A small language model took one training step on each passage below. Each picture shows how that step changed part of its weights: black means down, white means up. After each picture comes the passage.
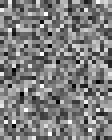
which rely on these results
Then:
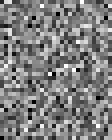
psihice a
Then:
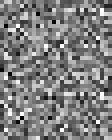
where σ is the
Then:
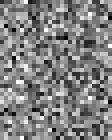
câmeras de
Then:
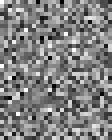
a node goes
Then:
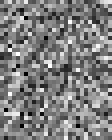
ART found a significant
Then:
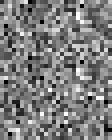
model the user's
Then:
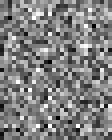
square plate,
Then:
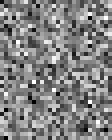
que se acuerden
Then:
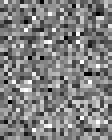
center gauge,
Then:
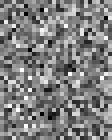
caribenho por
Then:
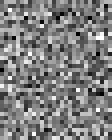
In addition, two different
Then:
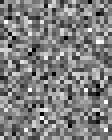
derived from a
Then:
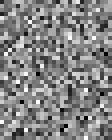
with a root search
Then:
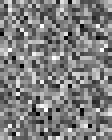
differ substantially
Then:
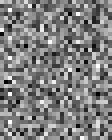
E7 Being a
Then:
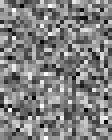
uma vez que o
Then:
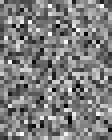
de projetos.
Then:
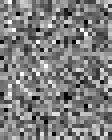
of DERs, it
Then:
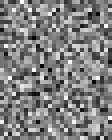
this history and
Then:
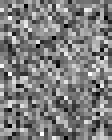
va uning kun
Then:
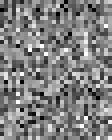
that the hexatic
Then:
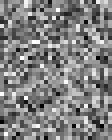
Once this is
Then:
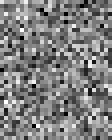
lattices, the
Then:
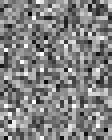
parton polarization.
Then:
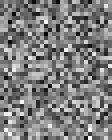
in the Universe. The
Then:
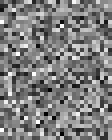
with the ground.}
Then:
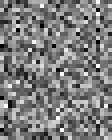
where Kazakh
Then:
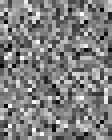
$\Delta A$:
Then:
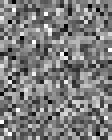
setup and the role
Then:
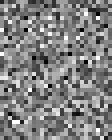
grain with local
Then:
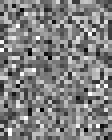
are calculated by using
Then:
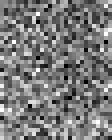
Ulubay G,
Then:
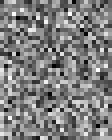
foram observadas
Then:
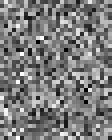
to the Higher
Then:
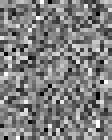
either in the
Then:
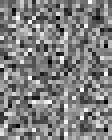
nanotube by
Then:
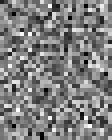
carried out only
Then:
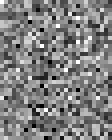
1. Manba
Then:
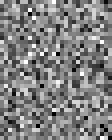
symmetry of wave
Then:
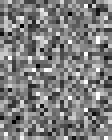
(see Fig.
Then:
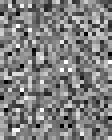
and forming older
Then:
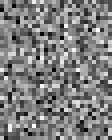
privacidad y
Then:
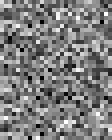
VIII and
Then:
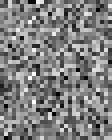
provide fully
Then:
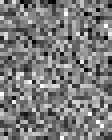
desarrollo de
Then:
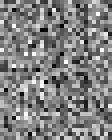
Comparison results in
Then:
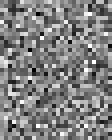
as accessories,
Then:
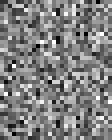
embedded in
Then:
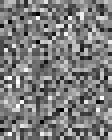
cogeneration of the
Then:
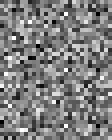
inside the regions
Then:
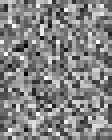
transfer resistance
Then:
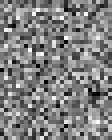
or a high bit
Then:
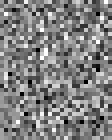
outcomes (top
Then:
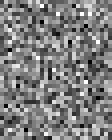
transfer pathways
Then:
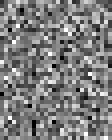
also an important source
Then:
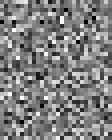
an English
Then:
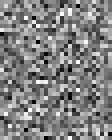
2. Conclusion &
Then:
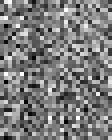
JST and the
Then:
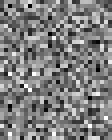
со стороны
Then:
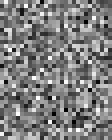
the variational approach,
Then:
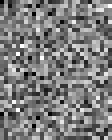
to the additional
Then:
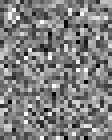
la banques
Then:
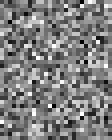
on shell production
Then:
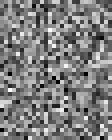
of geometry. The
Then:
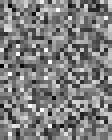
confirmed by the
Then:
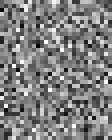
functions and four
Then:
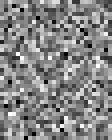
studies have reported
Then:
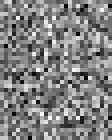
special workshops
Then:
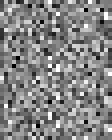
$L_0 \times
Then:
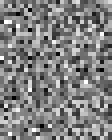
farm petting
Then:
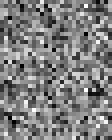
revealed. We
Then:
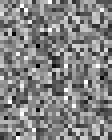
community members
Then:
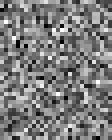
field data. Specific
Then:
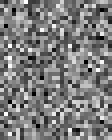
render the evolution
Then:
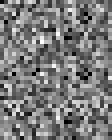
the same equimolar
